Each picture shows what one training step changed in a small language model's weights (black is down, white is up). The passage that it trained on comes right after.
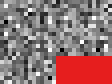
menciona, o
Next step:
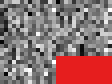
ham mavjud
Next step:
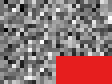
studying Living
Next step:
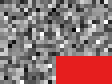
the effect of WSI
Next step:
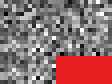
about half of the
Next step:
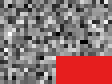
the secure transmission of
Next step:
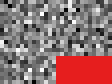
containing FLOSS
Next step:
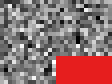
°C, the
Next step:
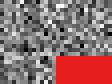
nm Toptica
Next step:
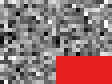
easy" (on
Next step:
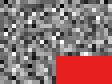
giving consent Exclusion
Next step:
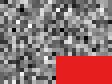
comparable to the standard measurement
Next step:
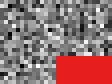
Results and discussion:
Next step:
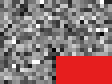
two points on the surface of
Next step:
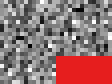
brane (lying at
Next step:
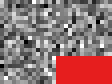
by a census of
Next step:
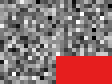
regulation issues. This paper
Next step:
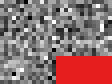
C. As expected, this
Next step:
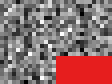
APT and GAT was
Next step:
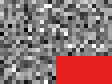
two decades ago.
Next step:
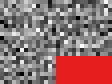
corresponding denoised signal.
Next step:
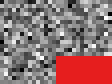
transition that depended on the
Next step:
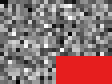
radius changes its size with
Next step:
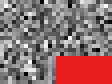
defects that presently available
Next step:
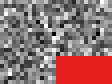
Review inputs
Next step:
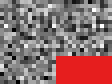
[3], local correlations
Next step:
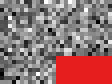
izazove digitalnog
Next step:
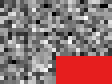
purpose of this Letter
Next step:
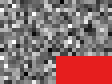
also challenging from a system
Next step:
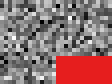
bacterial sensor.
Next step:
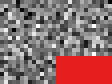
theory, because **the
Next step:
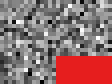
that their board sizes
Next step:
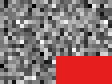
ВА УНГА
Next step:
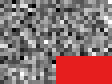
the first claim,
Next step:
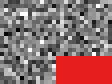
on Dissemination,
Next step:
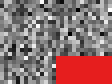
The structural map on
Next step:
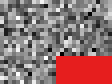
assessment of insulin
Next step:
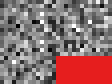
✓ Table of
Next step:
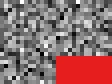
secondary school level,
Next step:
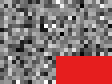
(GA No.
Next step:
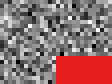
patterns. When the
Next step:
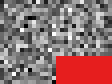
Fig. 6 IRB
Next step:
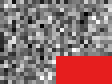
no implica que yo
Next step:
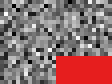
the tune of about
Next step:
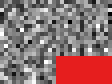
to investigate the effect of
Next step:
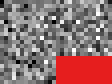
signal with respect to the
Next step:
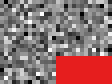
recycling of used
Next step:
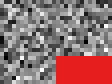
scattering amplitude is
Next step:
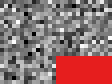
essential for a variety
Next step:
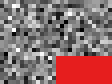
the `critical
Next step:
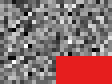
provocados no son
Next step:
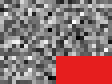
in these two assets,
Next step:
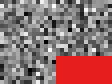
fato de que:
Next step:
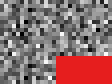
the models in the standard
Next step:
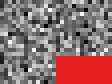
performance of MFAC in
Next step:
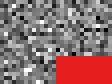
of the area classified
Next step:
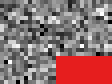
I saw that many
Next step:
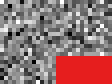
business owners and
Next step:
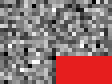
and the surface heat
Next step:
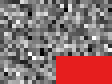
are when the distributions of
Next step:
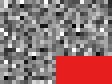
used could be adapted for
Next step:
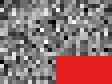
need to find it and to
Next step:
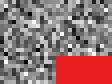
samples. Simulation is
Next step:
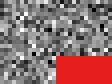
the Schlenk
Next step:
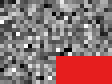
a heterogeneous
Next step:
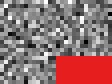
will be upper and
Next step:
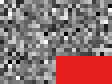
distribution allows us to
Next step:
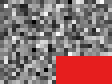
Ref. 17; and
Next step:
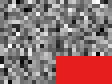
nuclear spin in
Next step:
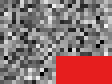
Li Y, Ding
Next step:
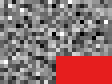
etc. Guía
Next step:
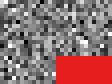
as the longitudinal
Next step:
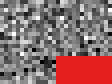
de demonstração do
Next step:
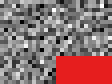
clips $\boldsymbol
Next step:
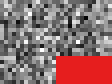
обратитесь к
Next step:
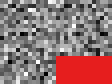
| Argentine
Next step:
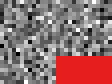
T3 yoki
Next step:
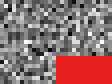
are low. - The information
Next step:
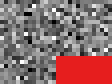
the diabatic case,
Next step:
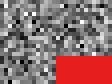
and toxins in
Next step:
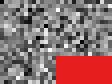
was then worked out as
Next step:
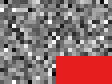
the primary parameter to
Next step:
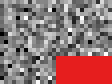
psychisme un concept
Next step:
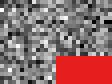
implementation of tools to support
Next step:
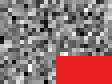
Ferulic acid
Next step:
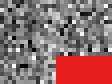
с данным
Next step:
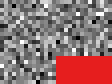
sustainable quality of design
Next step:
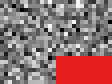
the mobility;
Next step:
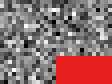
by the rivers from the
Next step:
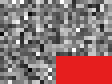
refleja en su
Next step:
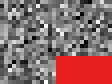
USA*, pp.
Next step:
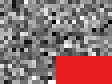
plant that, then known
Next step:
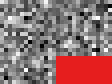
a doença,
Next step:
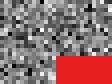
the gravitational and
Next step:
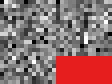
o objetivo de
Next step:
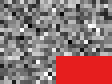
pronóstico de
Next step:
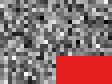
was due to P-H
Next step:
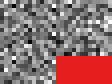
die Zeit
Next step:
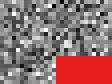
from a linguistic
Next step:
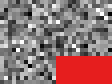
vision is that after four
